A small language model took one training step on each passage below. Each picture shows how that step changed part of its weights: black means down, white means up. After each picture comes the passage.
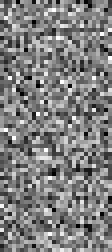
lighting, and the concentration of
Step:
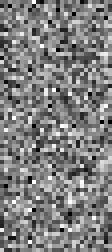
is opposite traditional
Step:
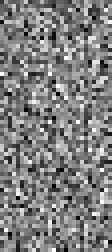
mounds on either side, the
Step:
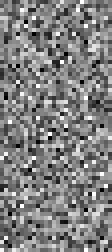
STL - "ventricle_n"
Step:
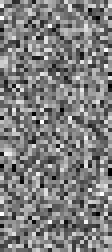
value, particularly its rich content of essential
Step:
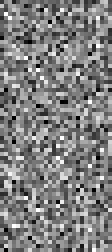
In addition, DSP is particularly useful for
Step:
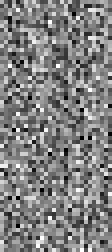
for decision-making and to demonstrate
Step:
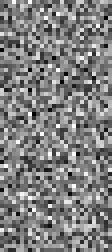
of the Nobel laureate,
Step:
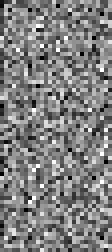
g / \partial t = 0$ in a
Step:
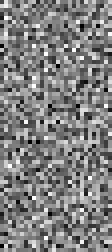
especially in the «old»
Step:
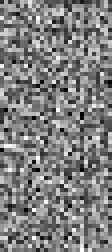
to the scheme in Fig. 1.
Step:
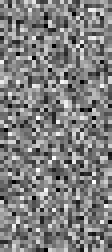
model as a decision-making one,
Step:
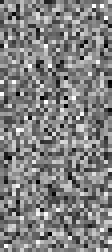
the one around the capital Gaborone and
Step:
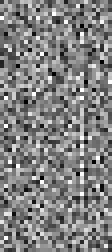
to them, are focused on achieving results, and
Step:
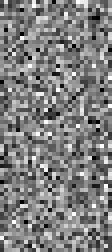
nutrient deposition interacts with the
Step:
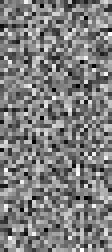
research on noise strategy approaches -
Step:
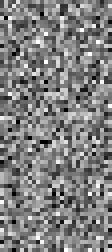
Humid Climate of Konkan
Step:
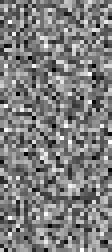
and the chemical composition of the medium were
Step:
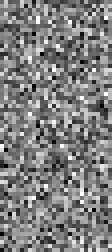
to the notion of responsibility 2.
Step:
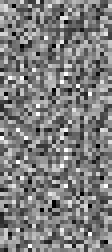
and antidotes, as per the
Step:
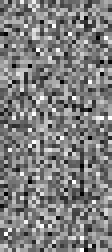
reported to reduce ROS in the form of
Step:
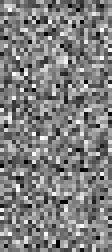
exclusively to a mechanoreceptor
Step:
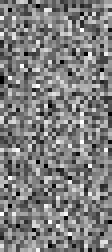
Furthermore, the use of 2 and 4
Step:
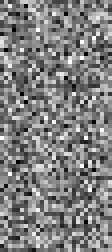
for creating useful insight [10]. Data analysis
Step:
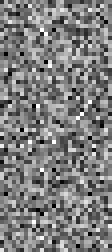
at the time of diagnosis. The
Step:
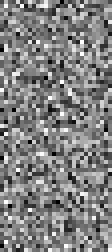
The majority of the audience were Young
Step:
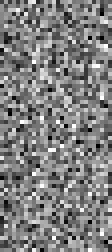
only appears before /k/ and is
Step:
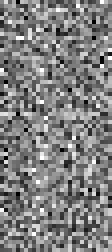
tested for COVID or have a clinical
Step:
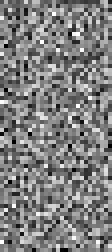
here where designers would benefit from
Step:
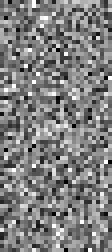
and methanol leaf extracts of
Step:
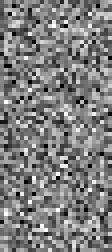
Because of this, the Warburg
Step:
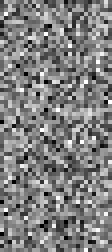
each other or 0 – groups of signals do not
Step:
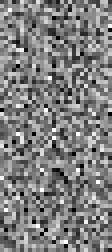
some conditions. Finally, we discuss the concept
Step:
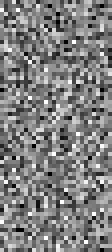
soil/hr. at 37°C) with
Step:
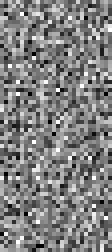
of Sensars Neuroprosthetics which
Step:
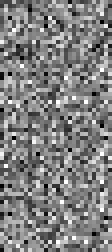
/ \partial t - \partial
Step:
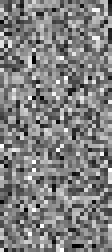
a separating funnel. The ethereal
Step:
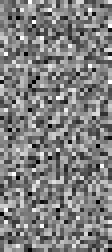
Fakhruddin Ali Ahmed
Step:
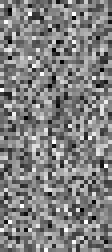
in 36 particulate phase on
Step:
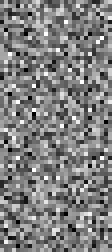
as the concentration of MOLW increased
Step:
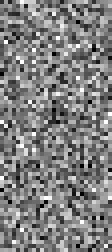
for integration. As a result, the
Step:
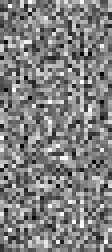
the labor force has a significant impact on
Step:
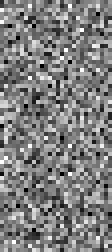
other words, Nwadini
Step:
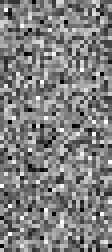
Office of Statistics, and the
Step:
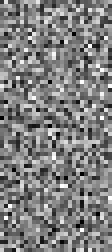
research, the ethical concerns of
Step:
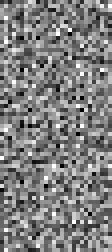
History Received on 12 May
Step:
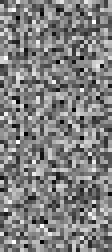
this research is to experimentally assess the influence of
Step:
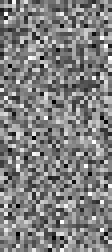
would do, which struggle and success moments
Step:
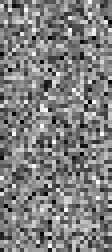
other characteristics of concrete depends upon the
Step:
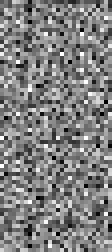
\quad (7)$$ where σ_0 is
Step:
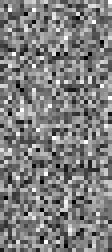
accuracy and time taken to derive the
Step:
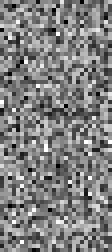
the greatest abundance in Loc4
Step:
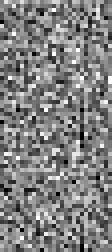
and posing risks to pregnant
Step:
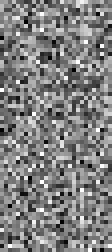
of C=O, C-O-C group and
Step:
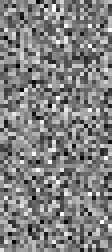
comes from Chanakya's
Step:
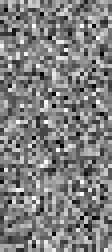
filament coated with electrospun
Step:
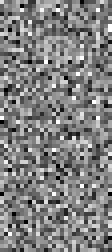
also tools of narrative manipulation,
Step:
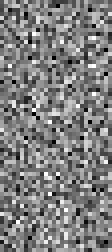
citizens come up with ideas and
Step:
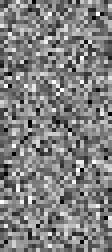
be paid to all elements in the events
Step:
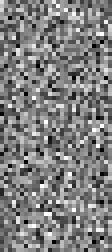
*et al.*, "Solar and wind
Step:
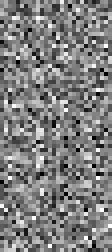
IV. RESULT As a result,
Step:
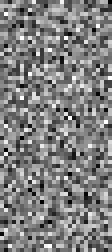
dialogue consisting of lines.
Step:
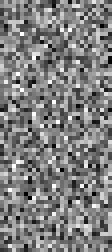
largest decrease in absorbances at
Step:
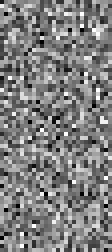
and both tensile principal stresses are
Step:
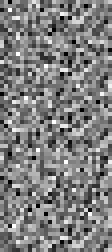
of Philosophy degree programme in
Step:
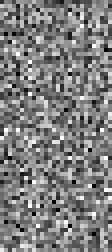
the part of the nurse, as outlined
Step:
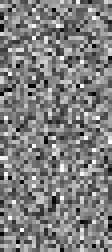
value could be relevant, thus all p values have
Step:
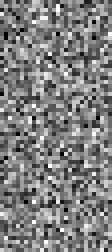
reach a very high-speed computing
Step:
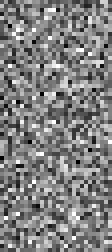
and other academic positions. They
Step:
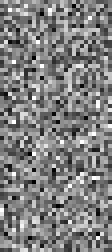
data security also require special attention,
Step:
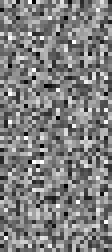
the principal-agent relationship.
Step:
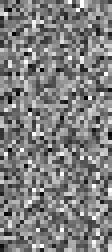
Surigao del Sur: A
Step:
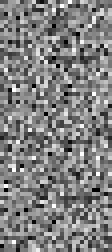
by the insecticide treatment (treatment
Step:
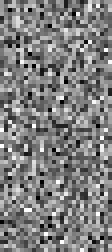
Popular culture, Postcolonial
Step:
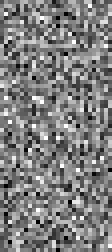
a complex set of heterogeneous data, both
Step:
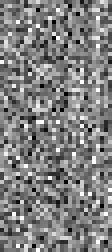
of recipients; (d) the
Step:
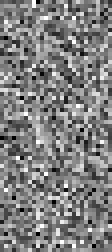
acts as a context for formulating and
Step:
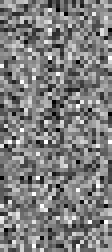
speakers. In addition, those words are
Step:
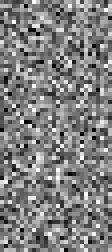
of work... Many belong to gangs.
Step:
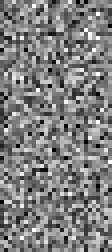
bonding interfaces are simulated as
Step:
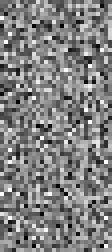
pop music and stimulating the creation
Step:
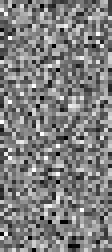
part-time farms ensuring the representation
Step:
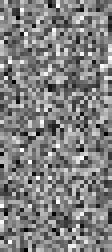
composites and dispersion strengthened
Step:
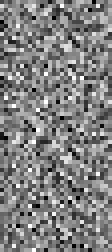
is around 2 to 2.5% and, in
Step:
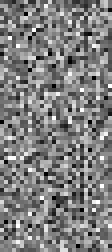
field of opposition forces. In the new
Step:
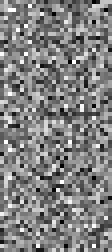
students' questions to redirect the subject
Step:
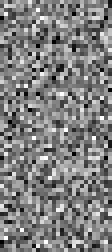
PLA as the minor phase,
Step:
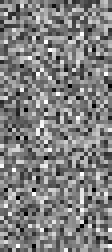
so the current value increase from zero to
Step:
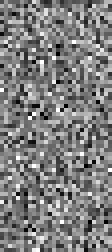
of the samples have shown that temperature of groundwater
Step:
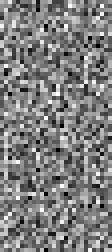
Technology #x98; The Results and
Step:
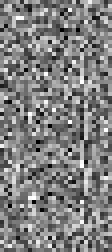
to the high level of poverty,
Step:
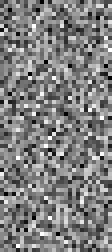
in PK between each mouse strain.
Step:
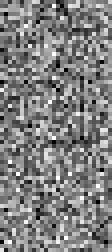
and adverse effects, toxicity levels were
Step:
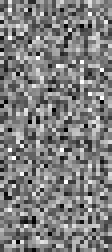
By employing the open-loop
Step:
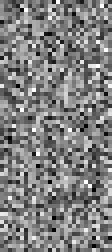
in disruptive military technologies
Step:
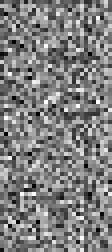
indices by significance level (≥ 1)
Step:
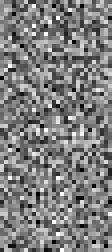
what it will mean to the others"
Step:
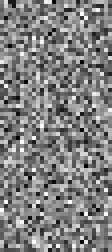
approximation method also attracts substantial
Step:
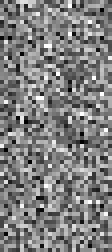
social and professional life which she has designed for
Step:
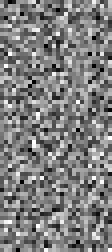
Chi-square Test of Independence
